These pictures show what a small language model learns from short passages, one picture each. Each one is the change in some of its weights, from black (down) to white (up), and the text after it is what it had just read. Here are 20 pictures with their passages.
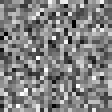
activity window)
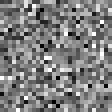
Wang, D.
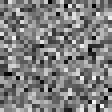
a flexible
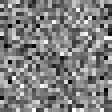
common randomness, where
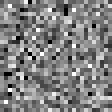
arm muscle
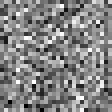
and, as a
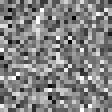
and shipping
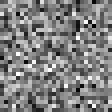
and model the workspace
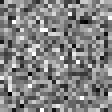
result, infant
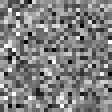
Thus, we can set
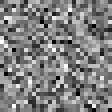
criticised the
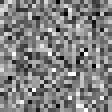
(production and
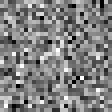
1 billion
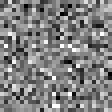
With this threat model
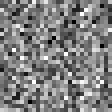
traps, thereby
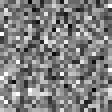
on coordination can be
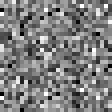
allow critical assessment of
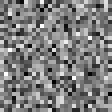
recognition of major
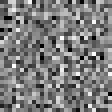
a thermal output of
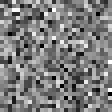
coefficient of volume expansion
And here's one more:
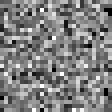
relations between images,
